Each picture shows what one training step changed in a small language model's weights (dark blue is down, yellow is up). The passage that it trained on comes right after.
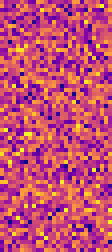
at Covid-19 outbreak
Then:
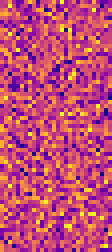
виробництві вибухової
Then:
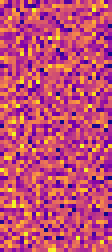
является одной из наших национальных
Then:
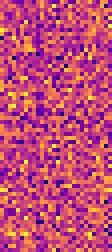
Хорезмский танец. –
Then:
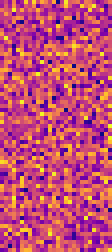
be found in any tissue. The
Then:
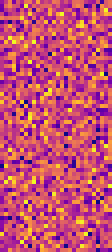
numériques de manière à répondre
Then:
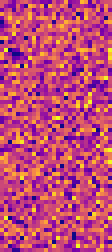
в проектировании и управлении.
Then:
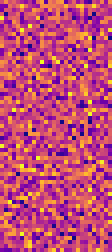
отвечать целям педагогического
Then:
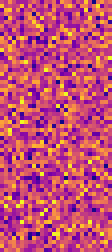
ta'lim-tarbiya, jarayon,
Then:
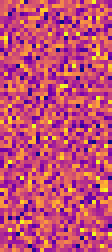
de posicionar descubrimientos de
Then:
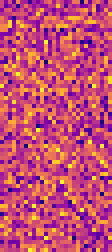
soyani "Toshkent" navi
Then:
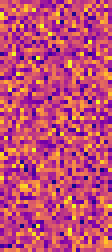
traduction des attributs
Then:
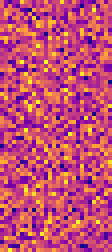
procedurą są tzw.
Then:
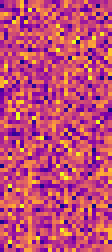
соблюдая преемственность
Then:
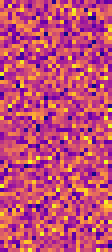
energetică, modernizarea,
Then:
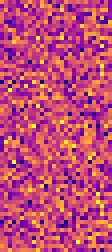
Veränderungen in der Sichtweise
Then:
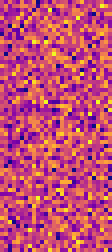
настоящего времени
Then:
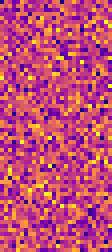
Umumjahon vitiligo terining
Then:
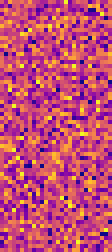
agrotexnik tadbirlar o‘z
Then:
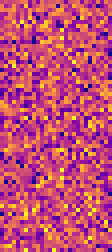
бел боғлашди¹. Улар
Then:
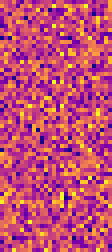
Brasil alcançou a exportação de
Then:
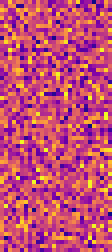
shart qilib belgilanmagan.
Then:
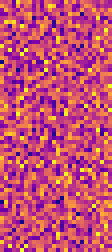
Refinamiento - Realizar Reunión
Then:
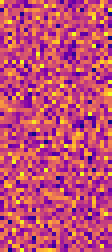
мире очень много данных,
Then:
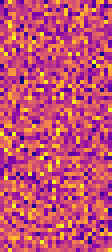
ko'rsatish orqali davlatlar rivojlanishida hal
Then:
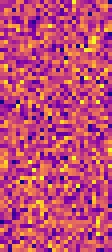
seu uso cotián nos distintos cursos
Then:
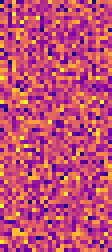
organizados y accesibles para los investigadores
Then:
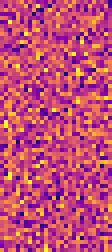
barmoqli ichak yara kasalligiga
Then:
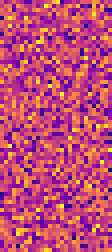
y *El pequeño Chartier
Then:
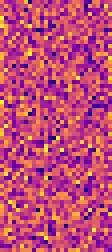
22 MUITO BAIXA
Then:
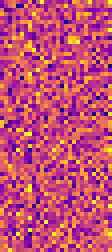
проблемы, образование, культурные
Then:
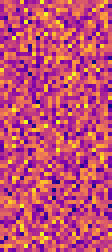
забезпечується саме через
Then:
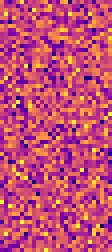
⁴ Aluna do Curso de
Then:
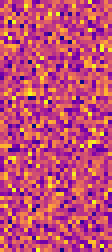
الثياب قال الله
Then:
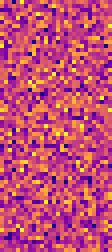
mutlaq gomozigota
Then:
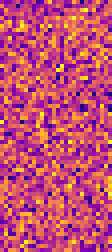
subyacente. El peridermo
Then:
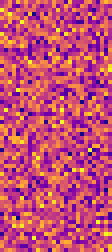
en la matière. Dans le même
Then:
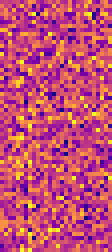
mulheres na roça têm como
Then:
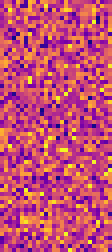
and validity of three digital
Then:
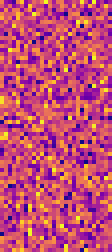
homogenitas dengan taraf
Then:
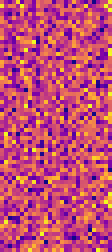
leverend en detail, A
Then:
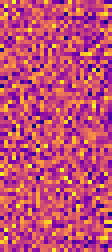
yashil daraxtlardan,
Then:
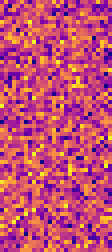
analyses scientifiques⁶.
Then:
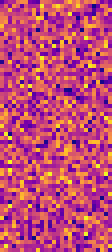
«Berufliche Identität ist
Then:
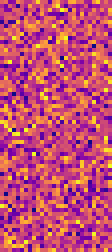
Faso. ²³ Salam
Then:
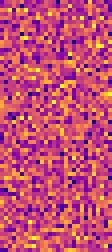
молочная, сахарная,
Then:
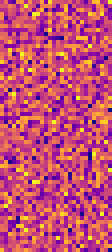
Philosophy, Professor (Japan)
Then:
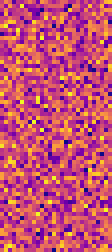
ikki tomonlama aloqani talab qiladigan
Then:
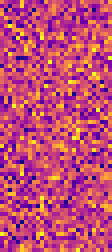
Filho, para exercer o cargo
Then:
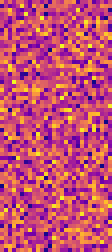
inexistante, sauf si l'on
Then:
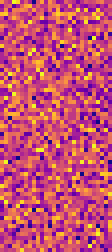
o'simlik ildiz va poyaning
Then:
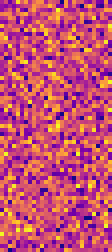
до повернення виконання тої ж
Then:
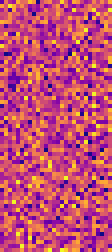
xafifi maxbunu
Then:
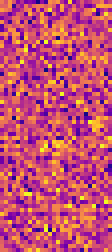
cabana. Tão grave quanto
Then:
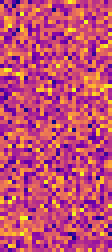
трудового права Національний
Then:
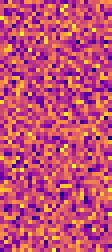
compromisso institucional. Cabe
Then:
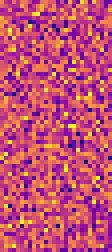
markazlarning va insitutlarning ilmiy
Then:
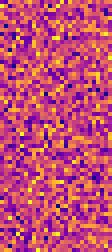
Ainsi, la science moderne a
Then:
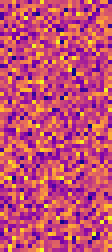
le es inoponible. - g)
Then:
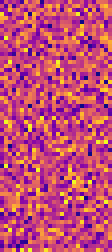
em português estaria no nível
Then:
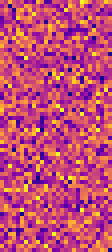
refleksiya (aks ettirish)
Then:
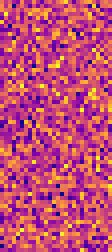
São Paulo, Ed. Pedagógica e
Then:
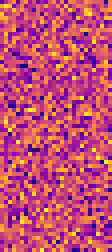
of the gondola car at buffing
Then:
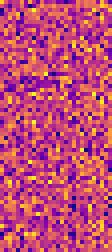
устной и письменной
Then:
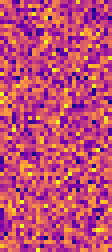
natural. Cunha, Weber e
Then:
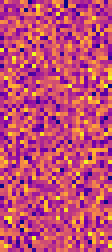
genes of *Cl. difficile*
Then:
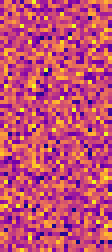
hattoki, huquq fanlarining ham
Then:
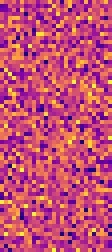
эмфатическую функцию.
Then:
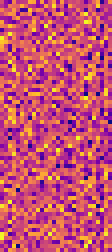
БОНДАР ЮЛІЯ
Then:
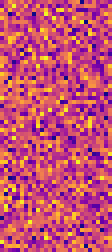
bo'lish imkonini beradi va moddiy
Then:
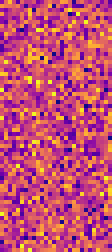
caixa de vidro. A
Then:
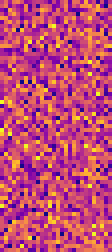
memberikan pengetahuan baru yang
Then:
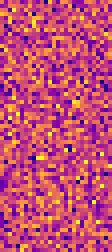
parametrlarini uzluksiz
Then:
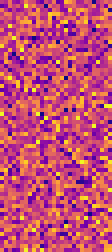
looking upwards and to the
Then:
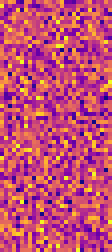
rivojlanishida metakognitiv faoliyat ham muhim
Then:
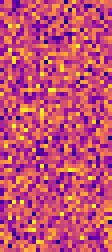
(BK) and Epilepsy /
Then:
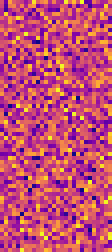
molestias de fatiga y
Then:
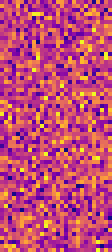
Investigación en Psicología
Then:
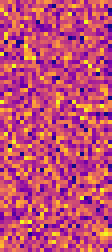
por el contrario, profundizar las
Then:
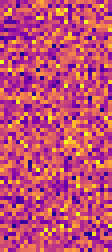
iniciativa fue galardonada en
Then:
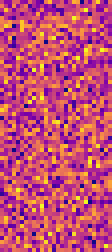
oceny (ambisentencje)
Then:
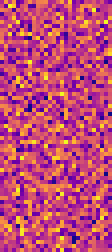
струму і в синхронних
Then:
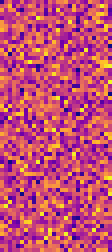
digestas. Messanae,
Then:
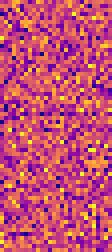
по сложности координационных
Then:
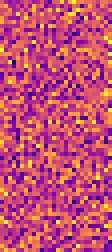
usado, a grande maioria dos
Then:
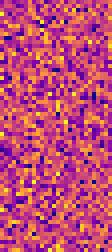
Lehrperson, dass sie kein
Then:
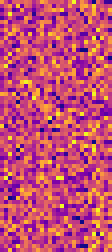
M., Trojar, M.,
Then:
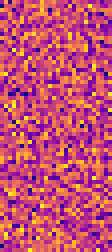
bo'lmagan yer maydonlaridan
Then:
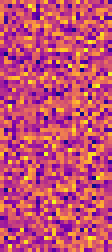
ve arzuların kontrolüyle
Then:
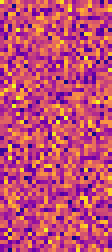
муқобил эмас. Ундан
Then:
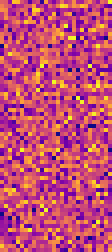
poli, que le escupe en su
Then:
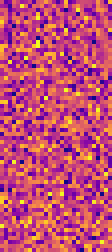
interdisciplinary study on different
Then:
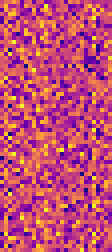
KOS MNE MK D SRB
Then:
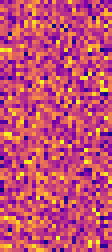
e o enquadramento desses
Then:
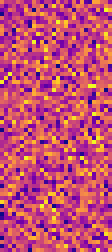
dinâmica e negociável quanto a
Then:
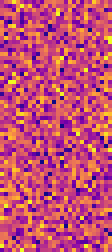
Ese trabajo siempre ha
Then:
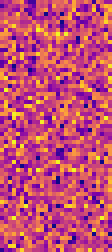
населения, тыс. руб.
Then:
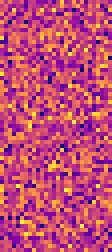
de justicia como los elementos centrales para
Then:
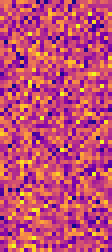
de vigilância de equipes e
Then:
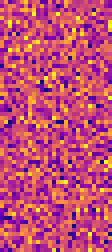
усиление волевых качеств
